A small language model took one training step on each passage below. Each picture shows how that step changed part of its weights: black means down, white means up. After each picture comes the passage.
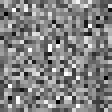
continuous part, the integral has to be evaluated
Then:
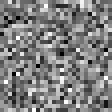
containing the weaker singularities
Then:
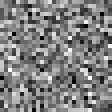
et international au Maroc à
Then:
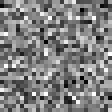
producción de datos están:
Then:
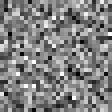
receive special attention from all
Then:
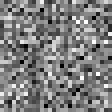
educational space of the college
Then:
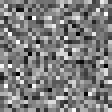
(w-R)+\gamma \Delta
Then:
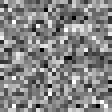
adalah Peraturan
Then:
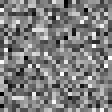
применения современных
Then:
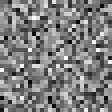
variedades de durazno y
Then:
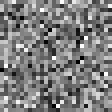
the homogeneous space $G/L$, and
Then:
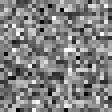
energetikasi iqtisodiy jihatdan
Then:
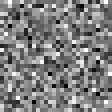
a grid-normalized periodic
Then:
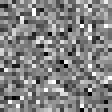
Yuldasheva D.B. –
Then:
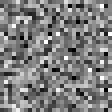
и психологическая
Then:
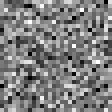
no connected component is closed), then the
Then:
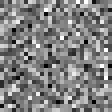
observăm că al doilea concept
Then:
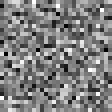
basis and $E$ has a unique point on
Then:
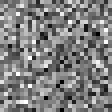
aylanish chastotasi
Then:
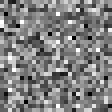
de oorspronkelijke
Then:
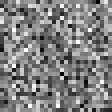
чего ухудшается
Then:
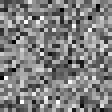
full\/} subcategory of
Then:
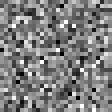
ирис-агат –
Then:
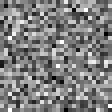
persistent and meticulous
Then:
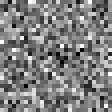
de mieux comprendre comment la
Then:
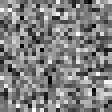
diajarnya. Di
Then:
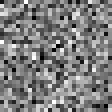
and $\beta^{(i)}$ differ only in the
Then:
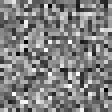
dapat diketahui
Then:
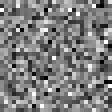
ТЦ даже при
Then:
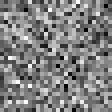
passivlik yoki aksi,
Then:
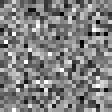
} A}.$$ \subsection*{Outline
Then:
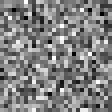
raw moments are found to be
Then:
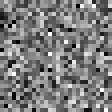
will equate two such values of $t$
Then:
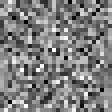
x, y \rangle ] > [G :
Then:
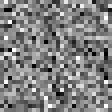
represents the discretized sources
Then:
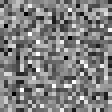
есімдер деп
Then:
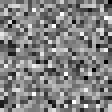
- \sin t)\sin x)$ and
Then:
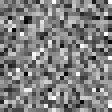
боб, 35 моддадан
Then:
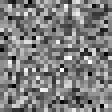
zero. If the measure is shift
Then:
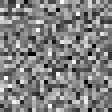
fúngicas permite
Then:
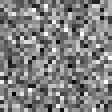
г. в Кызылском
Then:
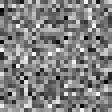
s. 7. OLIY TALIM
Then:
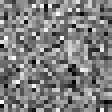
pedagogika institutining
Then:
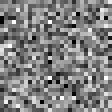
exact, on obtient la suite
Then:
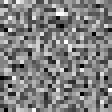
the energy conservation for linearly
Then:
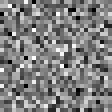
l'impact d'une réforme
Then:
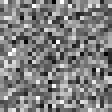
etmişdir. Elçin
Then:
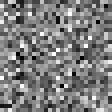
Kidney Early Evaluation
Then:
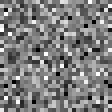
From the proposition we also see that
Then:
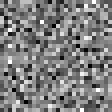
\mathcal{L}(1)) \otimes &
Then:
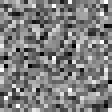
type condition which we introduce in the previous section
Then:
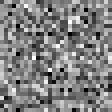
like Princeton or
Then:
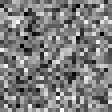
рефракції рідини в
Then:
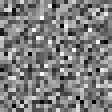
da classe controladora para
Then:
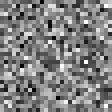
fact that each of the quantum minors
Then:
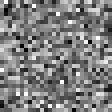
de suma importância para que os
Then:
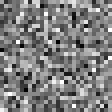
belgilaymiz: n
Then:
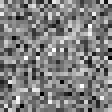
second moment plus a mild,
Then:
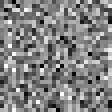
científica y al público en
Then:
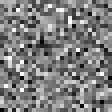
va musobaqalari,
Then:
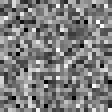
mismo, lugar en el que
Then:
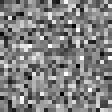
modes from velocity and
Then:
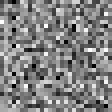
sóz mánisiniń
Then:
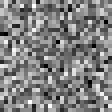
harakatlanadi. Bunda
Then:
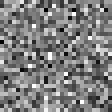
complex ceramics, EBSD.
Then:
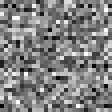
$n=1$ and to Dupont
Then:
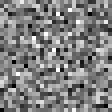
год; внутрь —
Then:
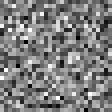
constituent la base de notre
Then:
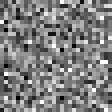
an adaptation process (not shown here),
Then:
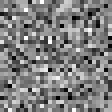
$\vp (r) \equiv a$
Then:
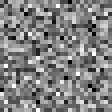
её подобающим
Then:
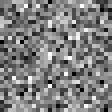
arc $i$ to $j$ is
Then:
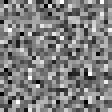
a vertex of the stoichiometric
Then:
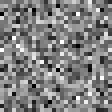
on (\ref{equation: definition of
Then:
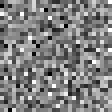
on $S^mV$. Since the map
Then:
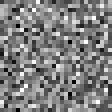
sentido assegura Leivas
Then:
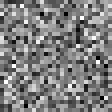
y+\langle y\vert z\rangle
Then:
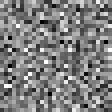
= \lambda W_\lambda(d)
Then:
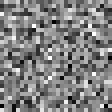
and $S$ are rings with
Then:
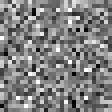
ce nu?! – regizorul
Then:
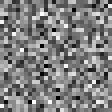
H-Blumentöpfe mit der
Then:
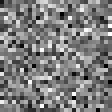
curvature indicates stable motion, while
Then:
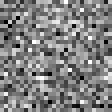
quasi-random} properties, then critical
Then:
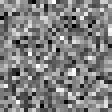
le dialogue entre la science
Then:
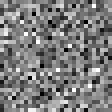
als 1918. Zum Glück
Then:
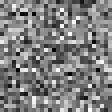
puesto que la mayoría de los
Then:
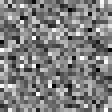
K. Die Politische
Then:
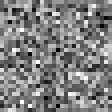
à tous les seuils,
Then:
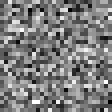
respect to $\lambda $ for fixed $\beta
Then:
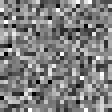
tenía que ir más allá de solo
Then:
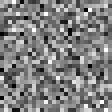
In Polypragmasia.
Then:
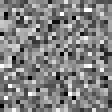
hand, because $y_k\in
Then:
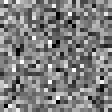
the integral of $E^*(t)$.
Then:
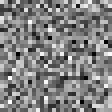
always defined, since the standardization of
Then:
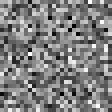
O presente estudo aborda a
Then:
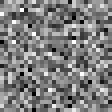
de saber y poder. En
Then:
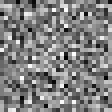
in $B_1$. Then its
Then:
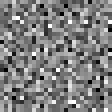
\begin{equation} \label{eq:
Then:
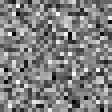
and ergodic under any ${\Bbb
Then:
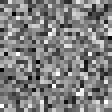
are identical to the soft limit points of
